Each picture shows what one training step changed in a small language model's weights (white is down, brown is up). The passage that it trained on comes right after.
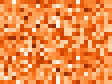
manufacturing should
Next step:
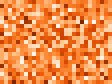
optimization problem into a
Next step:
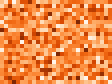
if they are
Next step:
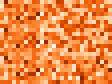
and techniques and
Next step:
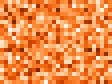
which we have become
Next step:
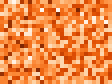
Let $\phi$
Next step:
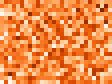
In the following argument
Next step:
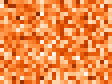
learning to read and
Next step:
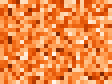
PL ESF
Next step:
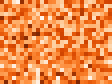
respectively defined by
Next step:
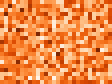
mental health were
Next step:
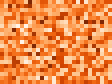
leverage scores.
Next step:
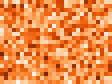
land uses. To
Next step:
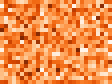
if, and only
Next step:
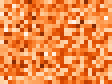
arcs. This
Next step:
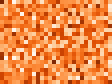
identity holds if
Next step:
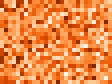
training accuracy was given
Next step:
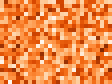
and society, as
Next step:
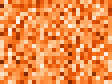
the time dependent second
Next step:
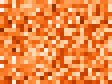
subject group from
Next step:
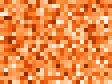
K$ with elements
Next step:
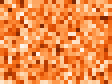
the Accra
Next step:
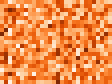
supporting the accuracy of
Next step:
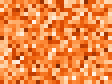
process. In a
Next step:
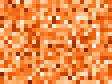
to be defined.
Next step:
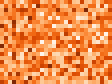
to have a solution
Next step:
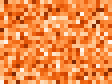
\] and if the
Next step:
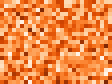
invariants, describing
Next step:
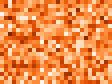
to control the speed
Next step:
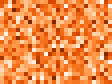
In the last step
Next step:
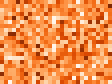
sharpness of
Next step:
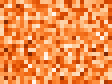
will solve the structure
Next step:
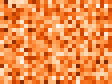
for a few
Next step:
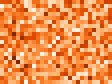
be fixed to assign
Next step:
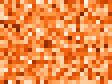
.11em plus
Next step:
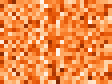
\le \al
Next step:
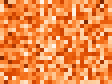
of male and female
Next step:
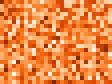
filling level can
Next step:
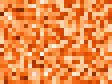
in giving employment
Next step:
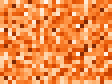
may work better for
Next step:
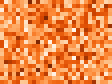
System and Global
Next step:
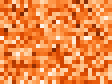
to less than that
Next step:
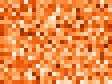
with 22% of
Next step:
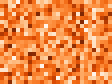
$D$ which
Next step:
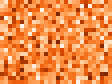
Hilbert's 17th
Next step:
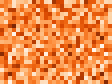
the bound. If
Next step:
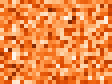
society after release.
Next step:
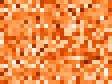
block randomization
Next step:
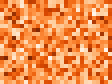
a few words about
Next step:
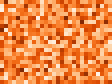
employed and extended by
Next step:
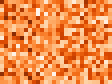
: Most of the
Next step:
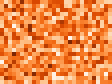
Face validation
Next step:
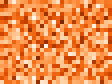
normal bundle $$
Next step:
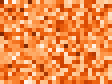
Correlation analysis revealed
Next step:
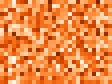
for Wireless
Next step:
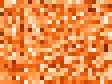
information technology allows people
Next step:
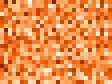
for $\vert
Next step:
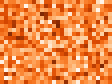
samples are characterized by
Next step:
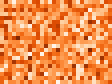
in order to determine
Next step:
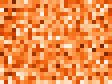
with the observed
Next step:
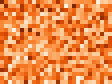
2000), usually due
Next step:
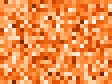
%This theorem,
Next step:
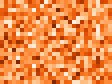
being continuous, the
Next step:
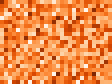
atoms, in
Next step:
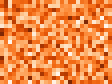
the appropriate standard
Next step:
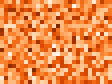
combination of such standard
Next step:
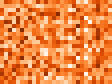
is densely
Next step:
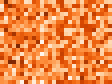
and relevance to
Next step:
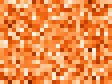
For each type
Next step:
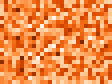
in how people
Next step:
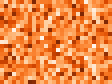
$S$ is
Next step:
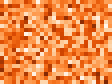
solvent media
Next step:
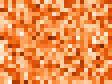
aside now,
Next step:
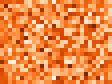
continued fraction
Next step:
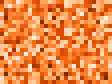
internal marketing on
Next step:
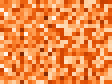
usual sense in the
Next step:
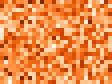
of multiple linear regression
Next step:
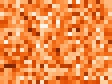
labeled by
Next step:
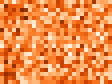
depends on the third
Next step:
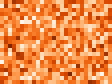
the hopes
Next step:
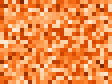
above result due to
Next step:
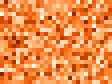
mostly derived from
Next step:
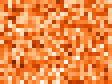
the treatment provided to
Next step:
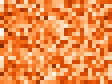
of lead has been
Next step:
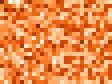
because they provide a
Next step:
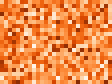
be more evident
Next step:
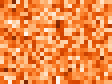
sample size increases,
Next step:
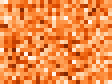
complex is 275
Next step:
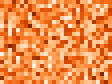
the convex combination of
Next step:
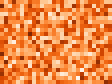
C code is used
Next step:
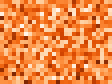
occurs in up to
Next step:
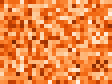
is a double simplicial
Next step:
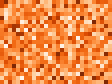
fact the initial formula
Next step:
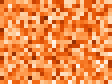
use the standard notation
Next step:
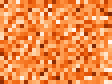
by (a constant
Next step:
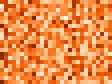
old and has done
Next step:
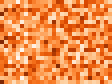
conditions ensure that
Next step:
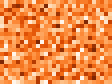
DMD formulation and
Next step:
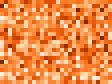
the current development of
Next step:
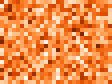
- Van der
